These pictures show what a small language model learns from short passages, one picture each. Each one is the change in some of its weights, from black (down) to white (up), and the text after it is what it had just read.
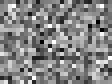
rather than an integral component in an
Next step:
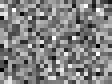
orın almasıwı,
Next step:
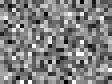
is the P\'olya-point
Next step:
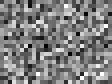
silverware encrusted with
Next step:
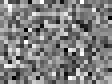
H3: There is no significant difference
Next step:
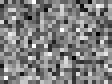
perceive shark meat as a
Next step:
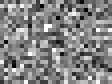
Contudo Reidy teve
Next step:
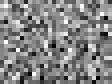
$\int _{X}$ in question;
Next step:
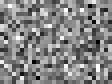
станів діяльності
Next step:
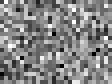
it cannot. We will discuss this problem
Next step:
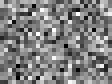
с гормональными
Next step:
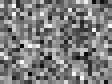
coopératives ont
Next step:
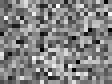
(Purwaningrum &
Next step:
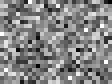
Pedagogy, Professor;
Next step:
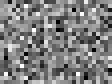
an accuracy of 0.01 and,
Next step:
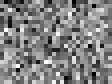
citado Dep.
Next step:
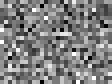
coli* Induced Systemic
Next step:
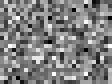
first showed the existence of a smooth
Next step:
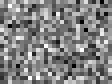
в песок, для
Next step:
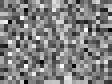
+ \delta$ are in positions
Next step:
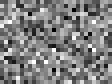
materialized through witnessing a
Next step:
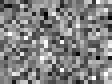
самые светлые
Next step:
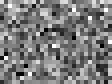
джерелом –
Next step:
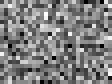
similar to that of AF2 was
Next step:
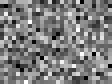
is invertible and $U$ is
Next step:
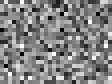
Let $\alpha > 0$ and let
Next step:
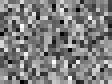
\] is satisfied, then $f$
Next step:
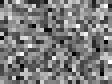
isomorphic to the one above.
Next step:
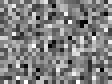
following way: given $f\in
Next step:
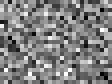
the first of its kind. It can
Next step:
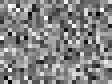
über Teile der frei
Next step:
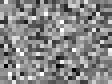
and let $\xi^\e$ and
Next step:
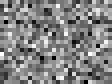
through deep neural networks
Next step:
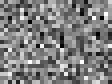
\quad (3)$$ Thus a
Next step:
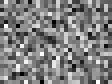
As Lucie Armitt
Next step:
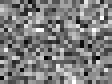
by the employer for the work.
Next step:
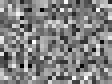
considerarse una condición
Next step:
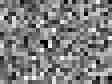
nanotube-carbon fiber
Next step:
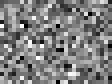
from number theory. In order to show
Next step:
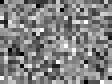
to a measure $\nu$ which is
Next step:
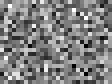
КУРАШ. В
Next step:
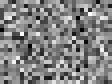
sales of e-bikes
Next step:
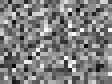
"unsuitability of the physical
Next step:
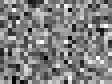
Amir Temur Street
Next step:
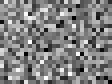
as Orthogonal Time Frequency
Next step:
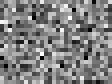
are: - A relatively unstructured
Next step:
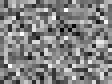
ETH Zürich die
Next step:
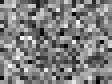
to examine terrorism and its
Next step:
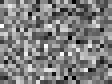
provide a characterization of the physical
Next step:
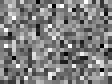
cannot be detected by sight,
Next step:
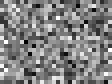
readable. To address this issue,
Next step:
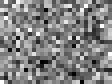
performance against creep. Their
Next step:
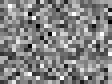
technology**, such as solid-state
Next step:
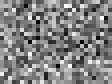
datos que no pertenecen
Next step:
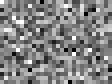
umieszczanych na
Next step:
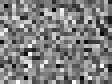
$f_i$ being affine.
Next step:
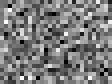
qayd etilganligi
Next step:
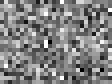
and since \begin{equation*}
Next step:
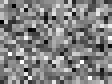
otit o'rta
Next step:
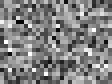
the matrix-based disassembly
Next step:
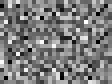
\begin{itemize} \item
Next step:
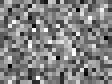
for Mathematics of the Sciences in
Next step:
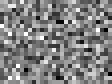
obtain a more interesting strong limit result.
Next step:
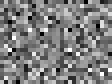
Accountants' Journal
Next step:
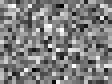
pandemic, they experienced a significant
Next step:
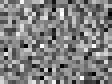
$$ \widetilde {f}_n:
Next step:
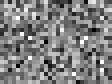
case, the recurrence relation, for
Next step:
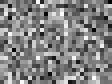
II Edad del Hierro
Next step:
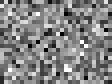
Ravishankar &
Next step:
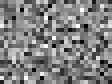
each group were collected, measured and recorded
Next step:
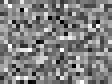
Since $\det\sigma_P$
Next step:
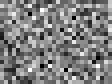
turli til, lahja va
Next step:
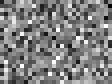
submanifold of the symmetric space of
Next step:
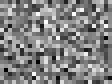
Mirziyevning Oliy
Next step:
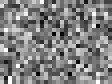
$n$-tuple of variables and let
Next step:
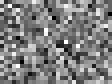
медиаобразования в
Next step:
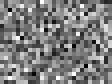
anticipated based on studies of
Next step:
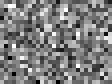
mechanisms of oxidation of
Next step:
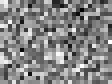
in Hoofdstuk
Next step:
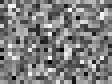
more likely to engage in research activities
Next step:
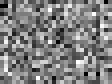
Bark, can result in
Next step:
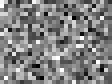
Nucl Med Mol
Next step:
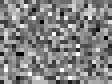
be established differently according to the
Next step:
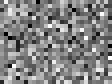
you present exposition and evidence to
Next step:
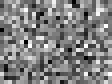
impedances expressed in terms of characteristic
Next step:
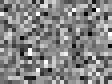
kehendak manusia
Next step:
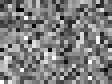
e 13 il testo è
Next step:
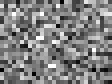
history, with booster
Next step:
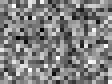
end time of the prediction
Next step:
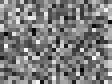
so that we can skip the
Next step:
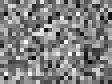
importance moindre (3)
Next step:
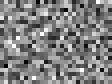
and most of them (93 %)
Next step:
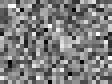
transitional areas are necessary to
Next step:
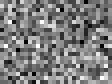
olib kirdi:
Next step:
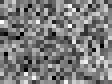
contrary assumption above and completes the
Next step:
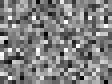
assuntos de Ciências desde
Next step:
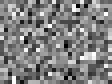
approval has been given for a
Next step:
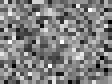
Salicylic acid ...
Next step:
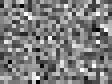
electrolyte in
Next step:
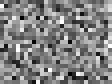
\in \ZZ_+$, we have
